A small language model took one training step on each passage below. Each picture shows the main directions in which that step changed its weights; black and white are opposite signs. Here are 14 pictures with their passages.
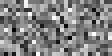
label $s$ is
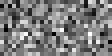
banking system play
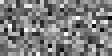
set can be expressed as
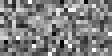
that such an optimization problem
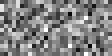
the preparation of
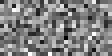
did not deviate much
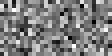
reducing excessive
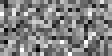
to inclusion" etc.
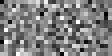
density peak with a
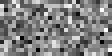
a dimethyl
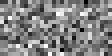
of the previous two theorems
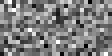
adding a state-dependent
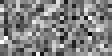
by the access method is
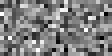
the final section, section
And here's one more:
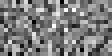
into simplified model topologies
